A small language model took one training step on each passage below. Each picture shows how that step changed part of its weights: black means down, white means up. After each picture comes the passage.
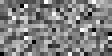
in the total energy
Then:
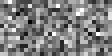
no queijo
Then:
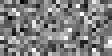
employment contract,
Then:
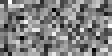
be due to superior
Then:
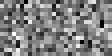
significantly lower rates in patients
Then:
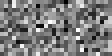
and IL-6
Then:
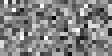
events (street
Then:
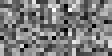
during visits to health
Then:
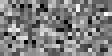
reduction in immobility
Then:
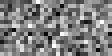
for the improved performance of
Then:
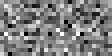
The conclusions and recommendations must
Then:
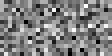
training, according to many
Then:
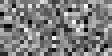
fieldwork and the
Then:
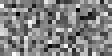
or client's best
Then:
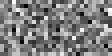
electrically charged
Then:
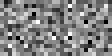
Optimization: An
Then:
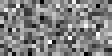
& acquisitions and
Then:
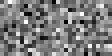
reads and approves
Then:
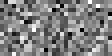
importance with respect to soil
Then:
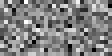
in socket
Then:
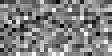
is determined. Learning experiences
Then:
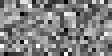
phase containing Methanol
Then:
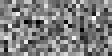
Solitude’ as a
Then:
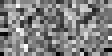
structural integration of the secondary
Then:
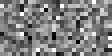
of reducing the number of
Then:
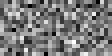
DATA OF
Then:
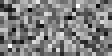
pyocins, none
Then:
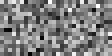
the highest negative correlation to
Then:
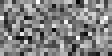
privacy of a patient and
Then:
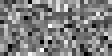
and user experience.
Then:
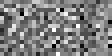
able to face the daily
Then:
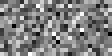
the required motion is considered
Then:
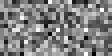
Real-time computer
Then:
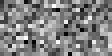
the knowledge production in the
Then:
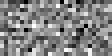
process has never been
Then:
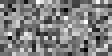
required for data processing.
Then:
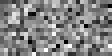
mechanism. In the
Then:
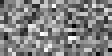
the sample were male and
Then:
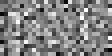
successful functionalization of the
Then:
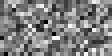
for each frame of size
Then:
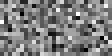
Consequently, determining the health
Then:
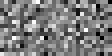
practices, a very important
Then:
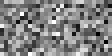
the results are the same
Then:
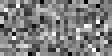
and acquisitions will
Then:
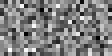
attainment of lower
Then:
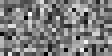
selected room for the implementation
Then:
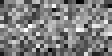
the complexity of the dataset
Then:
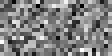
concept, original research
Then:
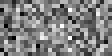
based on District Information
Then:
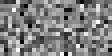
reproduction at the receiving
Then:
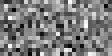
technical presentation of portal
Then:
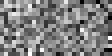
Motivation of the
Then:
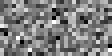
increasing the distance between the
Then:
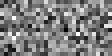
units like a flight
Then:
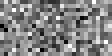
of c classes. The
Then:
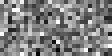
Moreover, the multiple correlation
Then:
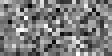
% of neonates had a
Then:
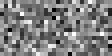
due to steric
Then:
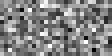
imitable, and
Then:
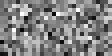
colorectal cancer
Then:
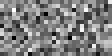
charge the batteries
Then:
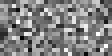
Anderson and
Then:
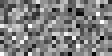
for weakening the power
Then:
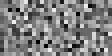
Formulation and characterization
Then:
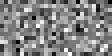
preservation actions and a
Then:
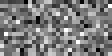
of scotomas
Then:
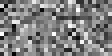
importance, particularly in
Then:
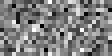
with respect to leader
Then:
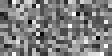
find NSERC
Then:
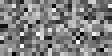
that the motion parameters of
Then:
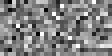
of my hospital records and
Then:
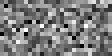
been submitted to any
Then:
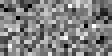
Social Scientists and
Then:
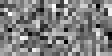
public health emergencies and
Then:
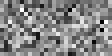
a chosen class is computed
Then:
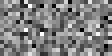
Although not required by
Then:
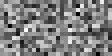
The surface functional groups were
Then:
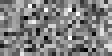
than that of without
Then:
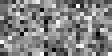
be utilized in an effort
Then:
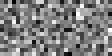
should prioritize secure
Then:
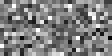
of doctors
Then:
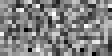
the hydration process,
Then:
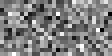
solution was used for the
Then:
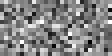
O to the applicants
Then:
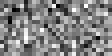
c. Lack of
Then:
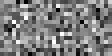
range of 400 to
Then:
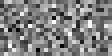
did not capture the trend
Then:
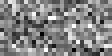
has a significant effect on
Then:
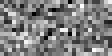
approximations to expected
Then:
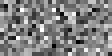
reverse scan,
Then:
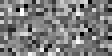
and focused on providing
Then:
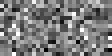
dealing with the
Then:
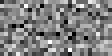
including religious coping to
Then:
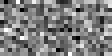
be used: -
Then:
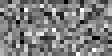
paper examines 1700
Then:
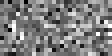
is described by the joint
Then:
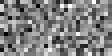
of Zhu et
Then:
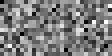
both the client and
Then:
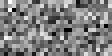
and random excitations,
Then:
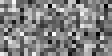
Zealand Earth
